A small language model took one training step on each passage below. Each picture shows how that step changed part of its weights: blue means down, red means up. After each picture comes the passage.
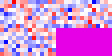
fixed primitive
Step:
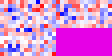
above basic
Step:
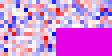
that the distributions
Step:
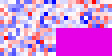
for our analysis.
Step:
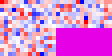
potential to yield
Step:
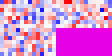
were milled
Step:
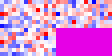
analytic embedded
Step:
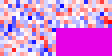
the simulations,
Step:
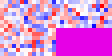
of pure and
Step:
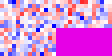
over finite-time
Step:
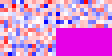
inlet flow
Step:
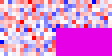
un tipo de
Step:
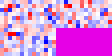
так же,
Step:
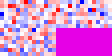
factorization, which
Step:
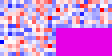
is at the
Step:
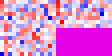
de revisão
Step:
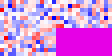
for a dataset
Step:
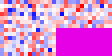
os diré
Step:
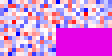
with each other,
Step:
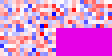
beta emission
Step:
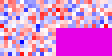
da localização
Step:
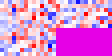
is invariant under
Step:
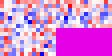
basis functions.
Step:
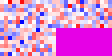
tema a
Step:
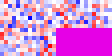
the simplest
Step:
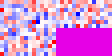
da realização
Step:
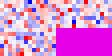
in Fourier
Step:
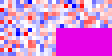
approach, we have
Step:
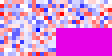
probability of obtaining
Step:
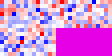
quadratic polynomial
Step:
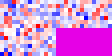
and GaAs,"
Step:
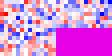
For this observer
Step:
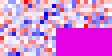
to describe
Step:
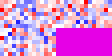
introducing a
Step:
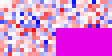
frequency of visits
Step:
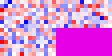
la mise en
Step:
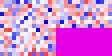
closed points of
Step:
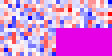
the effects of the
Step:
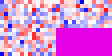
de março
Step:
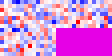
\medskip Now we
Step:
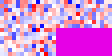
development of
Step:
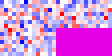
The authors
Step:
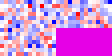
(recall that
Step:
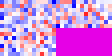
have the property that
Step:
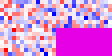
the reduction
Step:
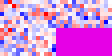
the properness of
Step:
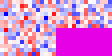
concluir que
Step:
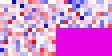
regardless of
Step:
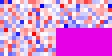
suppressed in
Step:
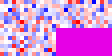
satisfacción de
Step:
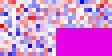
the normalizer
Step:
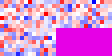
expression \be
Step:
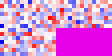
characteristics, results
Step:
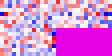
carries in
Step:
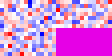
in Köln
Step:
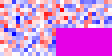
if $\alpha$
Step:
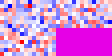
terms of the form
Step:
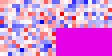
The only new
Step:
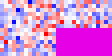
am happy
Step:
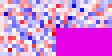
that $$\mathbb
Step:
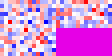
behavior closely follows
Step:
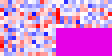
\rho \leq
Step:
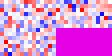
Through simulations
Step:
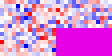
thanks the
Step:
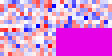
the core and
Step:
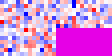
times the short
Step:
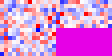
point d'une
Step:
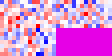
have analytical solutions
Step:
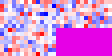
to understand the
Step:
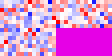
Even though
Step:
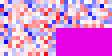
\cdot \frac
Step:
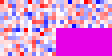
case of product of
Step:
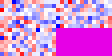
junctions and
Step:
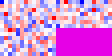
after every Meabo
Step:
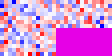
role to
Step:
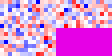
increasing down
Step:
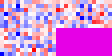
or low speed
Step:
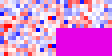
sobre o
